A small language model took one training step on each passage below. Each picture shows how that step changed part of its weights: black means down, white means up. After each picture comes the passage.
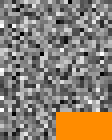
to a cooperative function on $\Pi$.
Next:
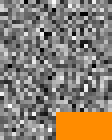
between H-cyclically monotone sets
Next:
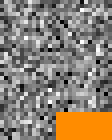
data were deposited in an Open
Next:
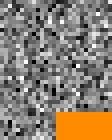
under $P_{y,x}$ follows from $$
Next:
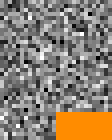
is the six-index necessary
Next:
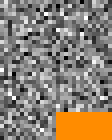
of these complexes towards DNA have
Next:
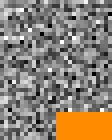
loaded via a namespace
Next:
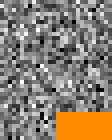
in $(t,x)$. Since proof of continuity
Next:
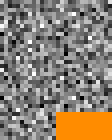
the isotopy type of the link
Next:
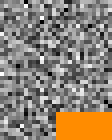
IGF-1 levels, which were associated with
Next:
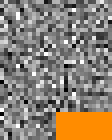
trigger thermal runaway because
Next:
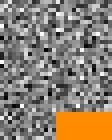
² The scrambler is a
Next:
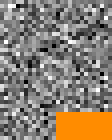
Early identification of high-risk
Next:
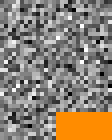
envelope after scoring.
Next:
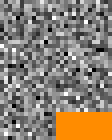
10 GeV/c due to the limited
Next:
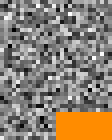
and heavily depend on the manner of
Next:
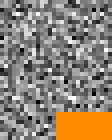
of the Lviv region of Ukraine in
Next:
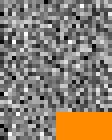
an optimum growth at pH 4-5
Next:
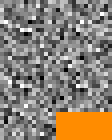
of dualities via dimensional reduction
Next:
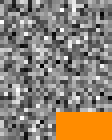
original $X_{k}$. Then
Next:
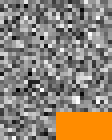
extreme weather. 0 = No;
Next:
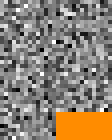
pink bud stage (ii) three
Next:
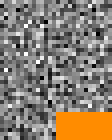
with an infinite number of replicas,
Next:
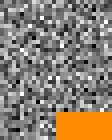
by performing a line-by-line
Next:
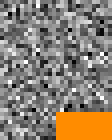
changes in the recorded current
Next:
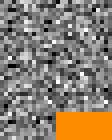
or negative uncertainty to
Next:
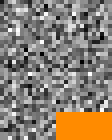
density~\cite{DSA01}, as shown
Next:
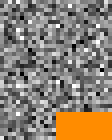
case. \bigskip \noindent{\bf
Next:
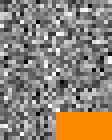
time series data streams are
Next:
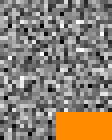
(scalar) or $N=6$
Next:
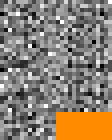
= ee^T/m$, implying
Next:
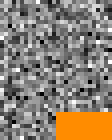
the position of sun. Hence we shown that
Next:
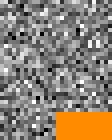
needs, regardless of how much N
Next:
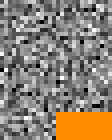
set of equations into the original
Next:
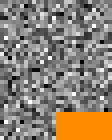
\end{equation} Let $\{\rho_{\nu},
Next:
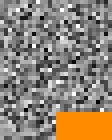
perturb the cutting surface
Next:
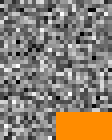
is shown that the volume of banking
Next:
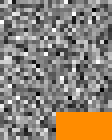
complex time. Indeed, theorem
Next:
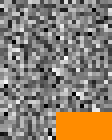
no more than approximately 15\%, the
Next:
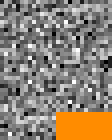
with $\eta_i=+1$ for
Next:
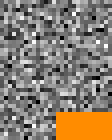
start with a well known set of
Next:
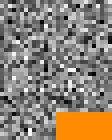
fracture risk K_r and the
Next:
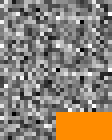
the last decade some changes have been observed
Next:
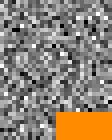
good vertices with a percolation
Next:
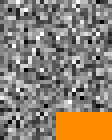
treatment. Clearly, T1 has
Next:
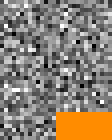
adopt the algebraic point of view,
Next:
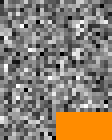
introduces a scheduling layer
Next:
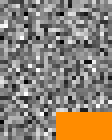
6c), though it is somewhat more
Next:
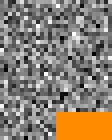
will generate further debates on conversion
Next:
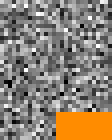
conditions for which direct, child-focused
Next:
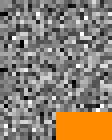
then finite-index subgroups of these
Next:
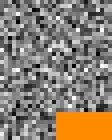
the Ti/Si substrates, and no
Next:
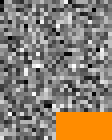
into a product between mixing and source
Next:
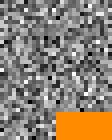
measures are being undertaken according to
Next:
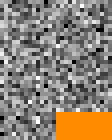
chargeability. In the same way, values
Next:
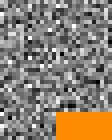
However, recently Sousa and
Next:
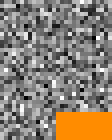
in these works, as vacuum
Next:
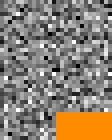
is \begin{equation} \begin{split}
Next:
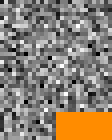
integrated wireless radio and a touch
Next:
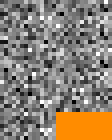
\in \Omega\}, $ is the native space
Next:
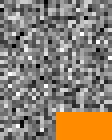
return trip to the new phase through a
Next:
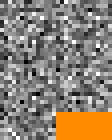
= Rc \ast Rm\\ \Delta Rm
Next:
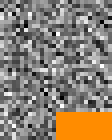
have interfaces that seem like
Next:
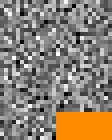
small non-overlapping correlation window
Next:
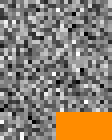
control $\ell^*(K)$. In the next
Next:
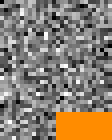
intermediate clusters, Catelan
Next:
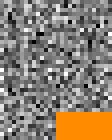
monitor their health proactively will be
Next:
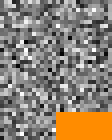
to remember detailed information about
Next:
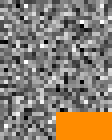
\sng\ was first identified as a potential
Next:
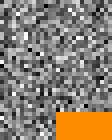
space *N*, numbers of selected
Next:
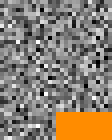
Proposition \ref{mainprop} we find that
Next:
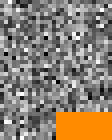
non-dominance experience.
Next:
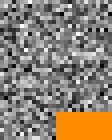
that targeted the IT system, yet
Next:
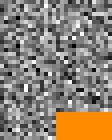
were equipped with stands and new information and
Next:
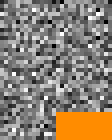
hypothesis has been given.
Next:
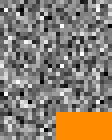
target-side execution
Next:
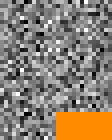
Thereby, reducing stress and
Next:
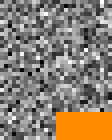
in order to update the policy
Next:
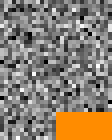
on the right side of the piston we
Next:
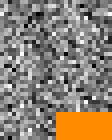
**Table 5**. Throughout the
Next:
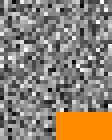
and stability of the finished product
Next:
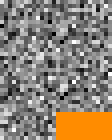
where $\chi_1$ is the ascending
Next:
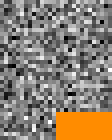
more real. This clearly establishes that
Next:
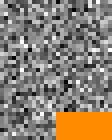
in \cite{R} and by Doignon
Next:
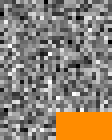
\begin{eqnarray} \Delta \epsilon_\sigma
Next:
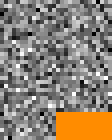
[11] [1] projections of
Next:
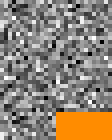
to determine polities to reduce the
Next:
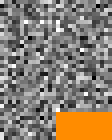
mechanical strength and desirable
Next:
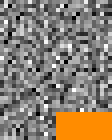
ascertain that $N$ serves as the
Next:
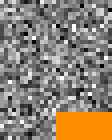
sensorless control of BDFRG using
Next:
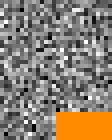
course of heating can be linked
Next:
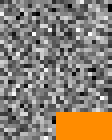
irreducible component of
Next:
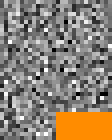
a highway for the spreading of
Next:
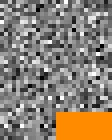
transformation of vector components. Thus the
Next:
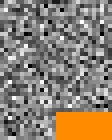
acquiring 6 DOFs and the
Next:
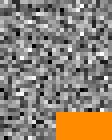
for distinct two-level
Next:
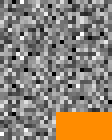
and, in general, may be arbitrarily
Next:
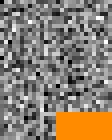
a \emph{boundary vector}
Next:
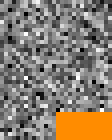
the unit sphere $S(\E)$.
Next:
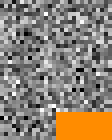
and without violation of the null energy
